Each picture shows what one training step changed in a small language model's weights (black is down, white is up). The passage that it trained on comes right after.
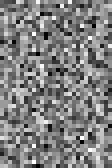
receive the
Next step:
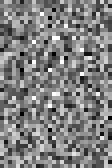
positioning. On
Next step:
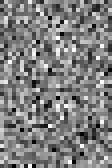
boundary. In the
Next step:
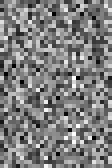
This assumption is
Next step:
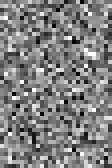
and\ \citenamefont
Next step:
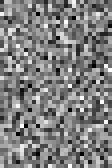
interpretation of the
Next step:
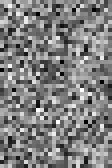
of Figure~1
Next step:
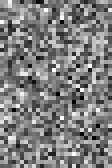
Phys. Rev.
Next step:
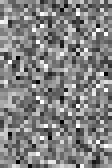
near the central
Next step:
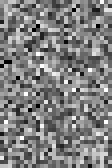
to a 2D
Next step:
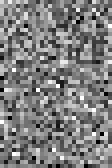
Therefore, as will
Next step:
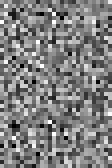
goes from
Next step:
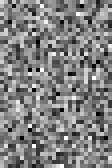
connection between these
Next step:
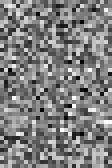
of Sr
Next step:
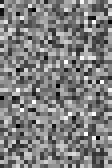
challenges due to
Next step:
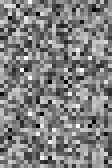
of flow from the
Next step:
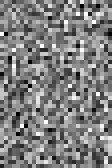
configuration for the
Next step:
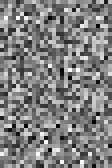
the population of active
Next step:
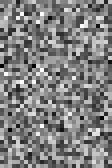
the time regularization
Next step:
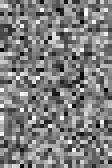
emission. Therefore,
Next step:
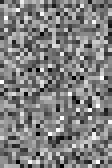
send at most
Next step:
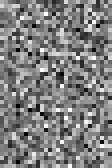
environment on the formation
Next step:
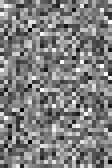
They were previously
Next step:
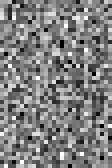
map highlighting
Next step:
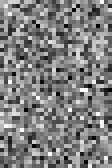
to Refs.
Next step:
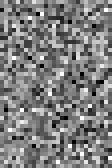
values when R2
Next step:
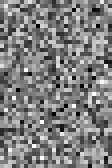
to return
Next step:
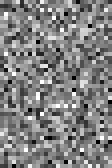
} child{
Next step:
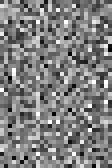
third column
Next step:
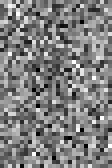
of MST,
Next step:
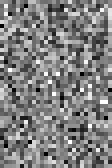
resonance contributions dominate
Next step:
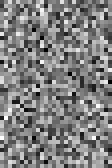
finding in the
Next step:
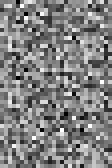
and the perturbative
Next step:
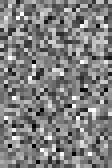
the SE interactions
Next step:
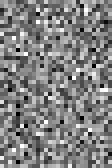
behavior of the hybrid
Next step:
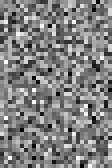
similar to those of
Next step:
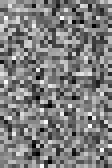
AFT and
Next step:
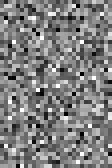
there is no
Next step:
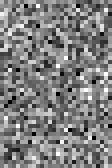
some $i
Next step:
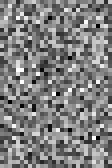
the pattern of
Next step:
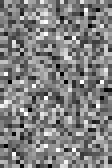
containerized application
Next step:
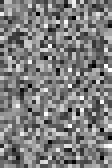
interpretation of quantum
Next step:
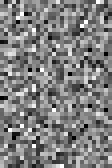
connect the
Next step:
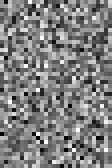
is useful to
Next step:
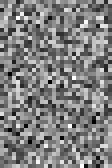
the importance of
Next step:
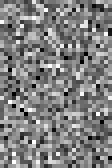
it stands
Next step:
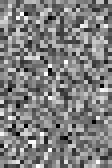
the line of
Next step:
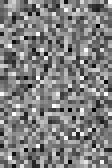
is computationally
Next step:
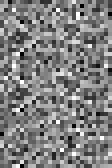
| **Table
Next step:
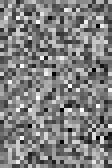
the assymptotic
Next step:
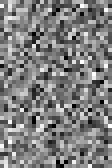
RG invariant to
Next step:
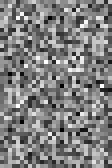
the leading soft
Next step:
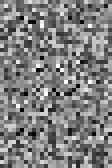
(also called
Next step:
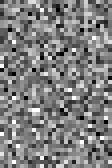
data release
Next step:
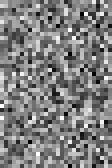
geometry. This
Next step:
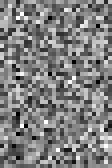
the dynamics of the
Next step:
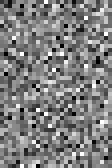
would radically
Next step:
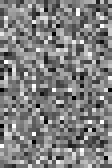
cell and sample were
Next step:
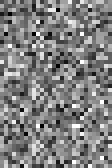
Regge quantum
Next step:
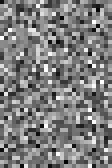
should also help
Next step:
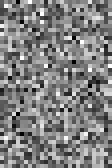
and investigates the
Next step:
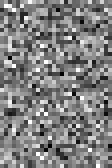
and diffuse
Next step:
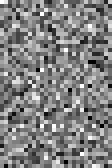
binaries become
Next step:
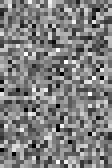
variational approach,
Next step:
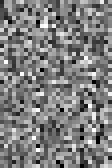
gives energies and wave
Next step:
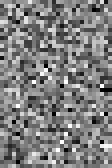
of the state mean
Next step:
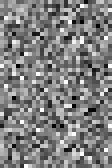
Such complex
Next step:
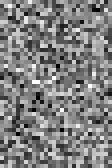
of the probe
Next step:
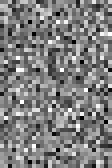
contrast to functional relation
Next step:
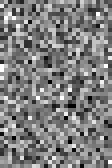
Gaussian prior
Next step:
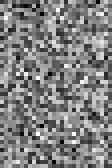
the visibility
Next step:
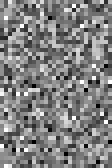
a loop as a
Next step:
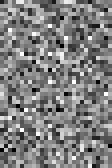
do not interact
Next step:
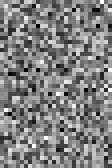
to small changes of
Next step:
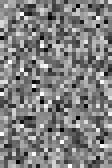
in the momentum
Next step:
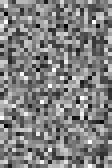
within reasonable
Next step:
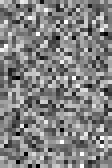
using the similar
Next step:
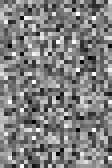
are negative at this
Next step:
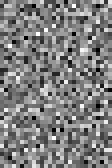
is only one case
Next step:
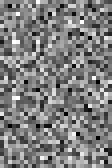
as follows:
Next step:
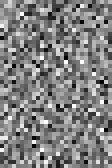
in the RM
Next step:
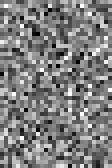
alloy as
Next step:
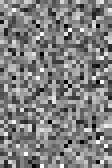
cool to lower
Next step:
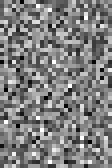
signaling a
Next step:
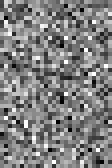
give larger values than
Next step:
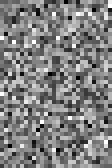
$\Delta$ is
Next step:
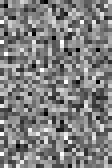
high crystalline
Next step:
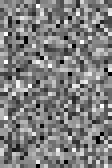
new structures that appear
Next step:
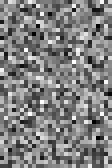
to be a
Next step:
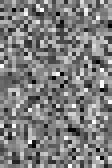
solution if the need
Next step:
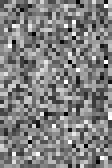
spherical symmetry is
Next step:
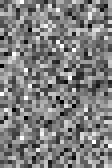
We adopt a
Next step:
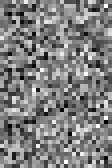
organized as
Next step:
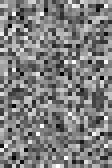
time, but
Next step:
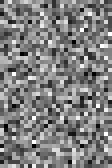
analyzed. }
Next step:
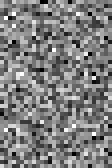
Ensemble of
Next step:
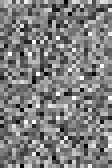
from Mattern
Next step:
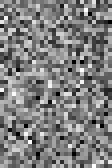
nature of their
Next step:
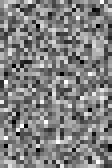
to obtain the energy
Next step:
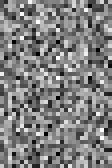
be the real
